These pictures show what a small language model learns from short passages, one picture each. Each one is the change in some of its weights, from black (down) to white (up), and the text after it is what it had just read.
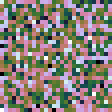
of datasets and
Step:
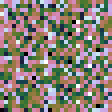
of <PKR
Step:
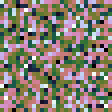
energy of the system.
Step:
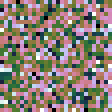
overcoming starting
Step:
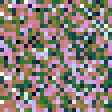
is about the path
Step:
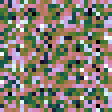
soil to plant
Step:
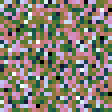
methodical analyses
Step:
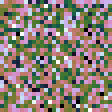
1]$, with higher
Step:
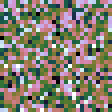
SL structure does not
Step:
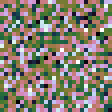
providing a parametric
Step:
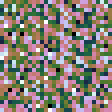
in the input
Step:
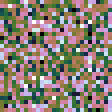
Goals are
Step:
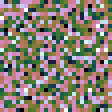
at horizon
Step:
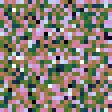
event log
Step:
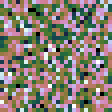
are stored using
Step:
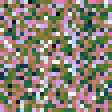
There is an
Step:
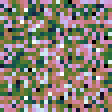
increases. The
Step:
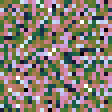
the attitudinal
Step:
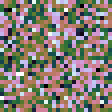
time steps. This
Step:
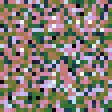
show that the source
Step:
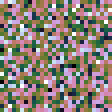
consequently the
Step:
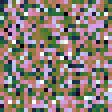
counter this,
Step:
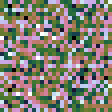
a vertex have the
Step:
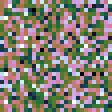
distribution had the best
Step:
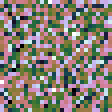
consumption and
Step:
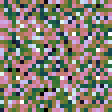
the acceleration
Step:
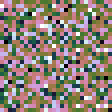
harmonic if
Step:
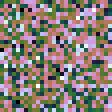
then be simulated
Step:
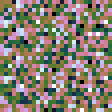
widely used and
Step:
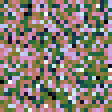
the join
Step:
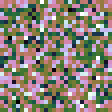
design is called
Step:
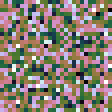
spacetime. This may
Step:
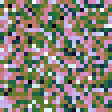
calculated for each
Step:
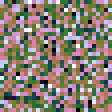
bot used as a
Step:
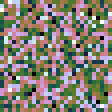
University Of
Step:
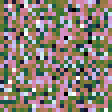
Food of
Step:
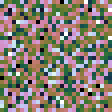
research, an interview
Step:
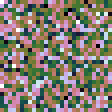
a passive
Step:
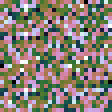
with respect to the
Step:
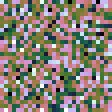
demonstrate that
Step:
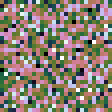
give rise to
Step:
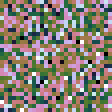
the first stage,
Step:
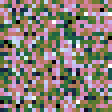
\#2 (linear
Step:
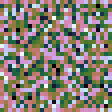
without the need of
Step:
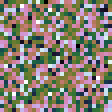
lead to increased
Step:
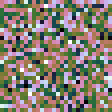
1$ be a positive
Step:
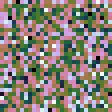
its density function is
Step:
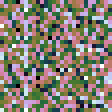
project approaches,
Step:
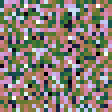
Sample container
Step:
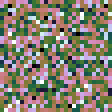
exists a Let $m
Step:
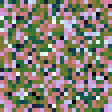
collected data,
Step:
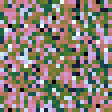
canonically the
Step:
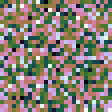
lead to different effects
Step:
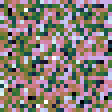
techniques and
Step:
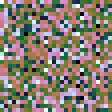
of empirical
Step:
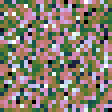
conclude that
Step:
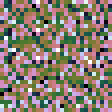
together for every
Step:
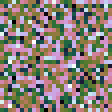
Contribution: -
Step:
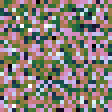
realized as the
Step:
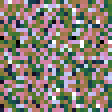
ChRM model
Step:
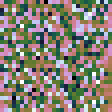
as in the main analysis
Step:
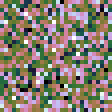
tracks the
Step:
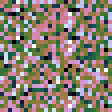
pattern and
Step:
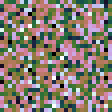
persons which
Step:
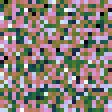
expected from
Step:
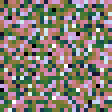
this implies that at
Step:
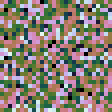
that a monotone
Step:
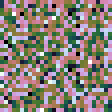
can provide the main
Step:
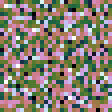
coincides with
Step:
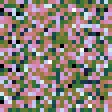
as follows: $\tilde
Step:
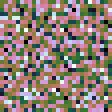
callouts after
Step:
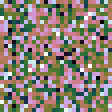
like incorrect
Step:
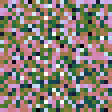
Then there exists some
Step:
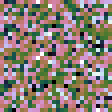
efforts to develop
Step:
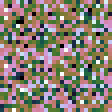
the edge or on
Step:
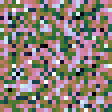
of placing multiple
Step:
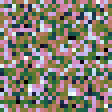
of Europe
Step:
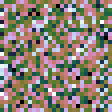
is to address
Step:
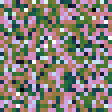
density of the MW
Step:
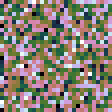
exhibit the
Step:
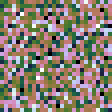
it to the reader
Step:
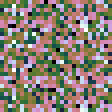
(center to center
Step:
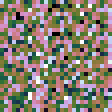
c) Thanks
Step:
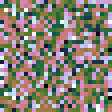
added to
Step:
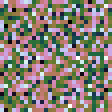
the metal
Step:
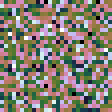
as smart
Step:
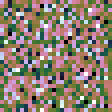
Pylon Ra
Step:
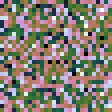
most significant, the most
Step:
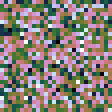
which the limit exists.
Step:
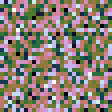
we show that a
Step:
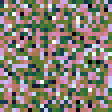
can find solutions at
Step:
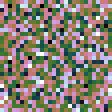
$d$ est
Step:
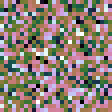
is a length
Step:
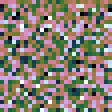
parallel the
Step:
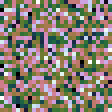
which has to be
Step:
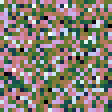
of the discrete
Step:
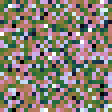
the QBER and
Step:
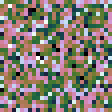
was associated with significantly
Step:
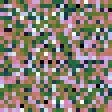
an in-house
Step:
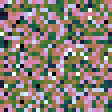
\int \limits
